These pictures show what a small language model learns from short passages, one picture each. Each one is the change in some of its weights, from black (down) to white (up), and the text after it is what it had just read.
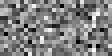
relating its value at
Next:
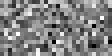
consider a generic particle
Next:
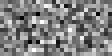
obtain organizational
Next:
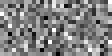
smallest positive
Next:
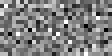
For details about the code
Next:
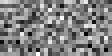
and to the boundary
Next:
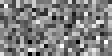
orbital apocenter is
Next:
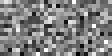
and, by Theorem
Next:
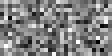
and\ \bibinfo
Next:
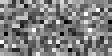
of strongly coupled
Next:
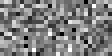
to prove the following
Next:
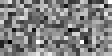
the union of
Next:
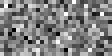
A$. By Theorem
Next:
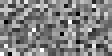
its fiber at a
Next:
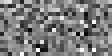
from the interval $t
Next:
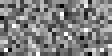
predicted in this
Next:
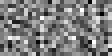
grid used for the
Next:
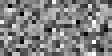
branes is
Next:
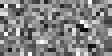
fact that $\lambda
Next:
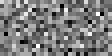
two digons at
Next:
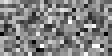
and the homogeneous solution
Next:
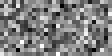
random repositioning of
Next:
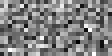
Such situation is
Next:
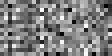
\vert \nabla
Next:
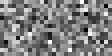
are separately
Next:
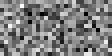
constraints from other observational
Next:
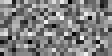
by PEW
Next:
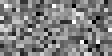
implication $4
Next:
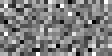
consisting of about
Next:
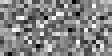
inductance and
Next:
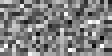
to the formalism in
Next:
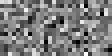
with respect to the
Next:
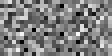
the most likely
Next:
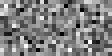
implies the lower bound of
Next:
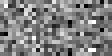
category whose objects are the
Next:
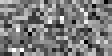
and $y$ to
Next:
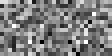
reached at low
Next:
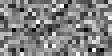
coefficient $\kappa'$ is
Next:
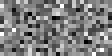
latter determination was based
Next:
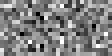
observer-dependent effect
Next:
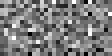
we are done as
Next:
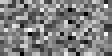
of the network are
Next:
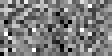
its minimum down
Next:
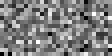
specifically for
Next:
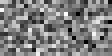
of parallelism. It
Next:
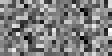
of their specific value of
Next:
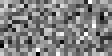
Such optimal transport
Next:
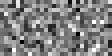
information on the order parameter
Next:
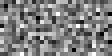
UV features}
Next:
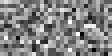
and the reduction of its
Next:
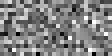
the original differential equations.
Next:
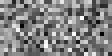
of G2 and a
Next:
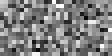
products of fans
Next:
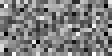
These observations point to the
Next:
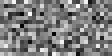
also\ like to
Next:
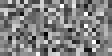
it is estimated that
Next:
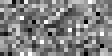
on $\Bbb
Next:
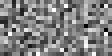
seen, in this case
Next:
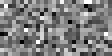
Though data were taken
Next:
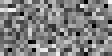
a constant. Hence,
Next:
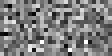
the bulk.
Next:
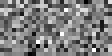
it must hold at all
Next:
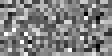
the invertibility
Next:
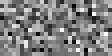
are dependent of each
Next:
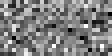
use of $A \|
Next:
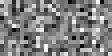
analysis because of its
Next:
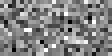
smooth vectors in the irreducible
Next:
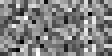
0$ such that
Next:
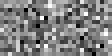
also 17], is
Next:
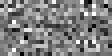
any restriction of
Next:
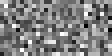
inclusiveness in
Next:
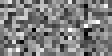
the most important QCD
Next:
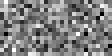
is isometric to the
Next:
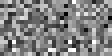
the piecewise
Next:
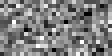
some function $q
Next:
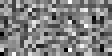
particles determines the
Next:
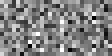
realizado en
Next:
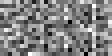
for groups acting
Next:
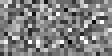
that for nowhere
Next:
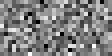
that the sample responded
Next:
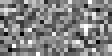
can be found in the
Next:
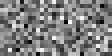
condition forces the period
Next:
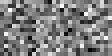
clique of
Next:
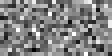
correct active terms
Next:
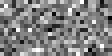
write $\omega$. Let
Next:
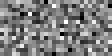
first twenty
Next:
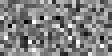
predictive risk
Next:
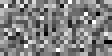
The FWHM
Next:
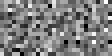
viewed as a
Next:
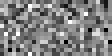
superblock so that our
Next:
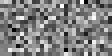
inspected that
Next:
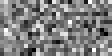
work with a null
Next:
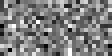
matches the one
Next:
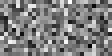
path length are independent of
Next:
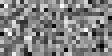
first case, the
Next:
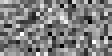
and correction to the
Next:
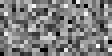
potential energies are
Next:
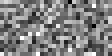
and the need for exact
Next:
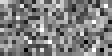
ionization threshold is
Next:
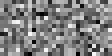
of lines, at least
